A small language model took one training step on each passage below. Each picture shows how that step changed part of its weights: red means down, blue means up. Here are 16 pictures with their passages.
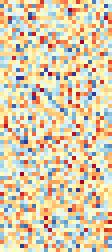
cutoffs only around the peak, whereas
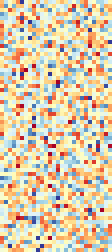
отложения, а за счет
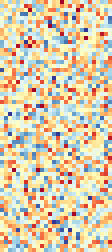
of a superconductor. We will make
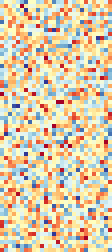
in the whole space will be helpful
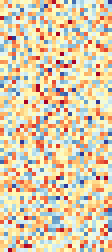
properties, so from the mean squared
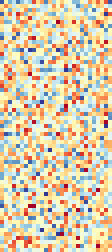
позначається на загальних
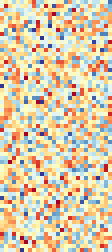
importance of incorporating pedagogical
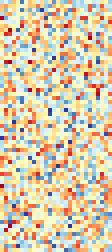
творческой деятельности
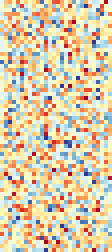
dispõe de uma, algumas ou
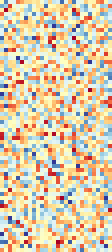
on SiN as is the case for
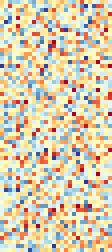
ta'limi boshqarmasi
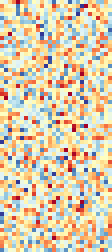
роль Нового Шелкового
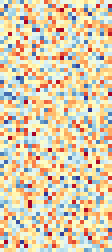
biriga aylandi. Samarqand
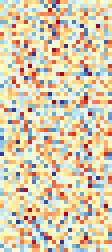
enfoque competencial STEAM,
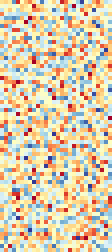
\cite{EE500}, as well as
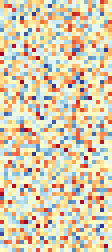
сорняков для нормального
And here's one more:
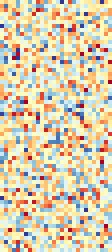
how the $M_\textrm{BH} -
